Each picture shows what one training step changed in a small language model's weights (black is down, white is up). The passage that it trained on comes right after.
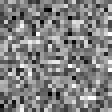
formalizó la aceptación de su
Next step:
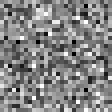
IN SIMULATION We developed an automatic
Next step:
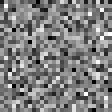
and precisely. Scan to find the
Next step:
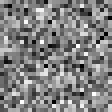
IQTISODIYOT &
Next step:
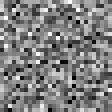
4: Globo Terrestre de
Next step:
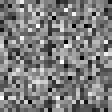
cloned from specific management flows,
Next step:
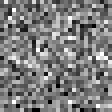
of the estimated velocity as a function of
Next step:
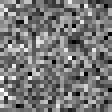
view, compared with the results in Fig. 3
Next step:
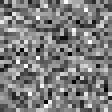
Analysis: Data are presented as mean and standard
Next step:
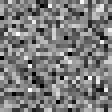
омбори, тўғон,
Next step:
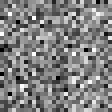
ATBD: Algorithm Theoretical
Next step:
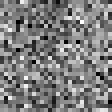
police at a time when employment, family
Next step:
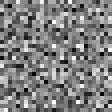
RT~200 °C. Dynamic
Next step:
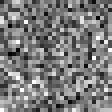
ligand ratio) by Job's continuous
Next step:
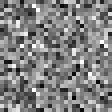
the POLAND CURRENT
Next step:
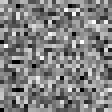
Cross-Sectional Study on
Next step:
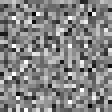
tuzilishi turizm sohasi
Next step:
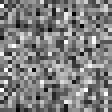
arc, smile width,
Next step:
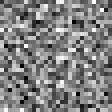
який забезпечує технічне та
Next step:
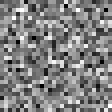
a simpler fully connected layer follows a similar
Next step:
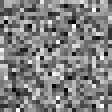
on the hardware fault. The data
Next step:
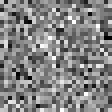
grad just detta material använts
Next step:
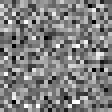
but that never came to a reality
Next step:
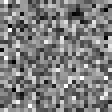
is shown in Fig. 2. To measure the
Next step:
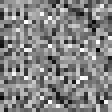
только единственное
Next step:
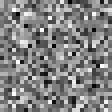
predict and control the aircraft
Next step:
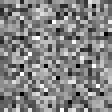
OF CHILDREN WITH
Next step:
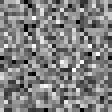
the technical robustness will be tested:
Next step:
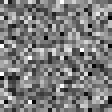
case, the dynamics of construction volume,
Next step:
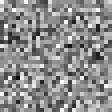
consequências que o ambiente do parque
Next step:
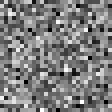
block has 3,080 possible positions.
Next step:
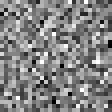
study to assess the effectiveness of structured teaching programme
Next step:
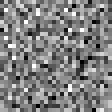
illustrates how organisations may generate above-average
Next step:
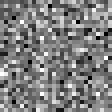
sua atividade de operação para áreas
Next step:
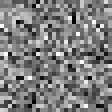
over, by the means of a supervising
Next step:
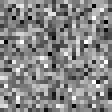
Conference Series: Earth and
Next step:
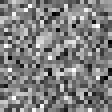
Service stage analysis (Post construction
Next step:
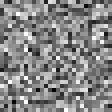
employees thought their job was challenging and
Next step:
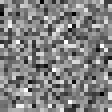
content in the massive public spaces they
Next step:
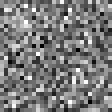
of cases, with the molars and
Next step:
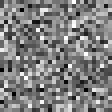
total, 46% knew of the
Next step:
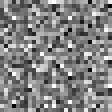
birgalikda baxtli hayot
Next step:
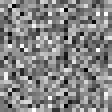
less incidence than falciparum &
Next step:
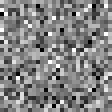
Miguel Sineiro (2021)
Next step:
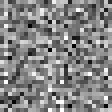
en Myanmar conlleva graves
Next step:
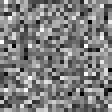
could become academically valuable with some
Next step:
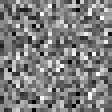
G. & Rinkevich, B.
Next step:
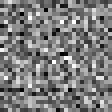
food accessibility: socio-economic data,
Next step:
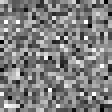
Wallace, Senior New Testament
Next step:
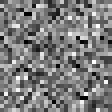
ijod qilgan. Aynan shuning
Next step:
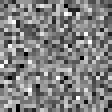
the work and the truss structure, and the
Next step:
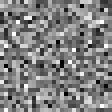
reconocerse en las imágenes de
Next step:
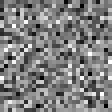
well known nodular surface of boron.
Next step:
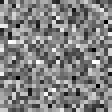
to solve the problem. Real images with different
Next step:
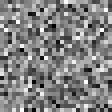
for skin disorders. Results:
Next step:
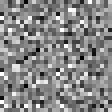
not repeatedly drawing cards that
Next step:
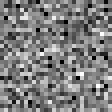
-basis if each element in
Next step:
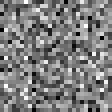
yield 96.8% of theory.
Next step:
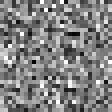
from teaching to face-to-face to a
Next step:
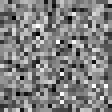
perspectives. Although various legal and regulatory frameworks
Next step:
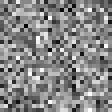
Smiley and Patterson
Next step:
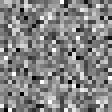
balki jamiyatning ma'naviy
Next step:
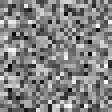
as TOEFL, IELTS,
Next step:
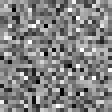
two 6k fibre bundles are
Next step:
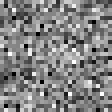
program implemented in the Republic of Armenia
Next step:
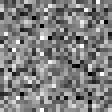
G. B. Romanovskiyning
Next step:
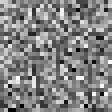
makes use of nonsequential automata
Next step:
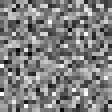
Niosomes are osmotically active and
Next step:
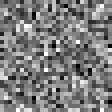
интерфаол методларни
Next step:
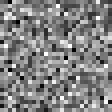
Ovarian cyst abscess, left
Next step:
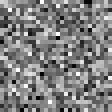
shakliga qarab yanglishganlar va
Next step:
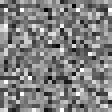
splits. Split Instances
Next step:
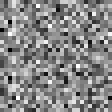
diharapkan juga BPR tetap
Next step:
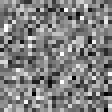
va ishning o'zgaruvchan
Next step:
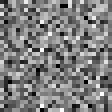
The Data Management Plan (DMP) for
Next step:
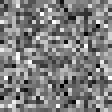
integrity at PK 0+250.
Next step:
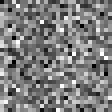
the systems and require control strategy to reduce adverse
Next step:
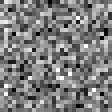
time synchronized with the test machine, thus
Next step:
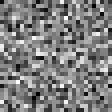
and estimate the parameters of the circles.
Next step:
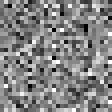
n)$. The current best way to do this
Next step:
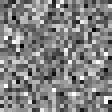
narrative research inquiry, the
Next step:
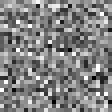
demás. Entonces, la
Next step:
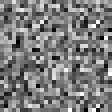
**Fig 6. Receptor use of different
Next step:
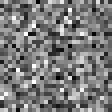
of leadership in innovation, and the consolidation
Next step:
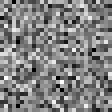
potential traffic lights. Fig. 5
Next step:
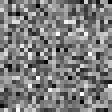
hígado. Se ha demostrado
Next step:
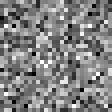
2020). Statement of the Problem
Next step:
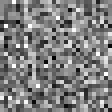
model. An open-vocabulary language
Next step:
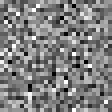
ehtiyotkor bo'lish,
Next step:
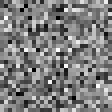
it was observed that the vitamin D3
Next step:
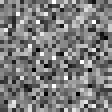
maktabda chizmachilikni
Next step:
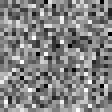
by Morisseau, T., &
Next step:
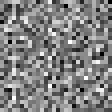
a new software system. The definition of the
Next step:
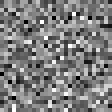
only a subset of the myriad set
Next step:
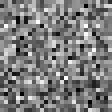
y dominio de las operaciones
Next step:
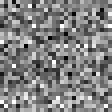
basic structure of the seventh continent that
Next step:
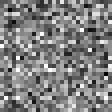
independent variables that are used to estimate tree components
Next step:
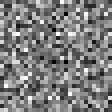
enter the labor market in the future. The demand
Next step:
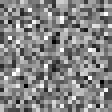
et al., 2014; Dissanayake
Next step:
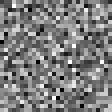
speech features for patients with PD and
